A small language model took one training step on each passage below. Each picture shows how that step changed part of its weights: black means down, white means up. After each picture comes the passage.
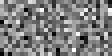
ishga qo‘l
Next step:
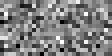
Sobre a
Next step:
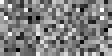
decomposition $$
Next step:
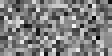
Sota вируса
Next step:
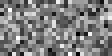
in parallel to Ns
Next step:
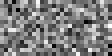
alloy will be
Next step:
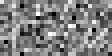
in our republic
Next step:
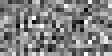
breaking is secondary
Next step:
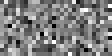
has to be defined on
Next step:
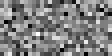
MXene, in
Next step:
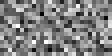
is to directly analyze
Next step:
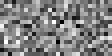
the critical (or
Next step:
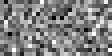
dalam kategori
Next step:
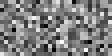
not equivalent, which means
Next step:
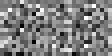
тем, что в
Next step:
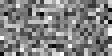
Bouchut \&
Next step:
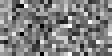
In the next section,
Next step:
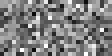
codes that implement the
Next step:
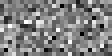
of chronic
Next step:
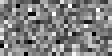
сделали это
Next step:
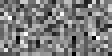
two energy profiles.
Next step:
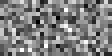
requerer a
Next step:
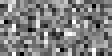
compares high-level
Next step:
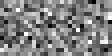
is a chaotic
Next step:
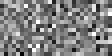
qo'llash imkonini
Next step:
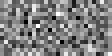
traditional implementation, we
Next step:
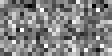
line-forming region
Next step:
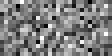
que *su*
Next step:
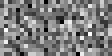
its phase space density in
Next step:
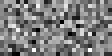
the MI regime
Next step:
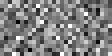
g$ channel to
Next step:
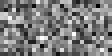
erishish mumkin.
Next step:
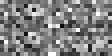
tacneños y
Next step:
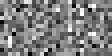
vol. 6, No
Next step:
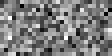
of our analysis. As
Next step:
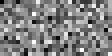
blue is the resultant
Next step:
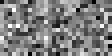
de la gestion du
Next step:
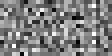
this equation in the standard
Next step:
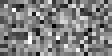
tal dinámica.
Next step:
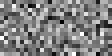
also a hopping
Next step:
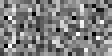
язык является важным
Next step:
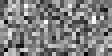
the narrowing of
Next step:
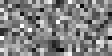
The interrogation
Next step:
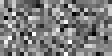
munosabat bilan ingliz
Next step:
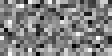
у більшості
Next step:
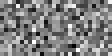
zonal flows
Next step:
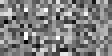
A lot, A
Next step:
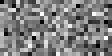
transición de los
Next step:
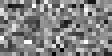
a regla și
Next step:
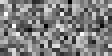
star, which represents the
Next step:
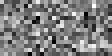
derecho humano
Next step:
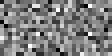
si trova in
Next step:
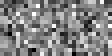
prizma va
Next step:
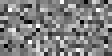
an optimized solution.
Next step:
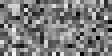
investigate the observational
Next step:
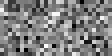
$\eta$ boson
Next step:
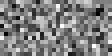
instituti Mustaqil
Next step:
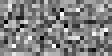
the market or even
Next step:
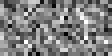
ohangda emas,
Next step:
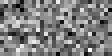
of the Milky
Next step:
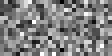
Analizi Bu
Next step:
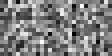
das Ticket
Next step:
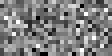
2) datele
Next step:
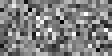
a peak at higher
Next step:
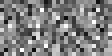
covariant gauge
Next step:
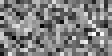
acquisition using
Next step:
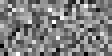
4: Motor
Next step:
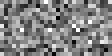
is very instructive
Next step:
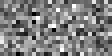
t)$, but in
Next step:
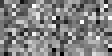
integracji przy
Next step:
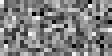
including our own life
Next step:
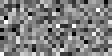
Китай также
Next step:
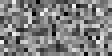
Es cada vez probable
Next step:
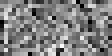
of each vertex:
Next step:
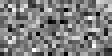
images with PSF
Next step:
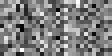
Calculation of
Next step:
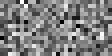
the type I pattern
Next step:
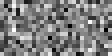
ratio over the 160
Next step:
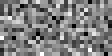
26. Chang
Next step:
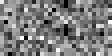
ofatlar tezda
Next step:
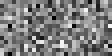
teaching and learning.
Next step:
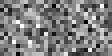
equipped with
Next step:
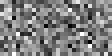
in its ISM,
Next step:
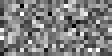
NO sample. The
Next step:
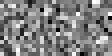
results are similar.\\
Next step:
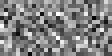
data, a global
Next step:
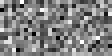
без учёта
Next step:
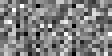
змін до
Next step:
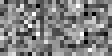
reservoirs at
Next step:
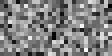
plotted versus
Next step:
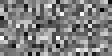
antes de su
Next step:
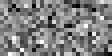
cabida a la
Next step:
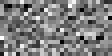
Bola avval
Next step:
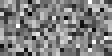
propuesta para
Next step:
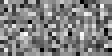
result is among the
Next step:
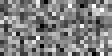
ils permettent
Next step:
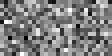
outro lado,
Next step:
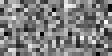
nucleus of the
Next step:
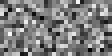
is the distance between the
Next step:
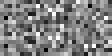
должна быть
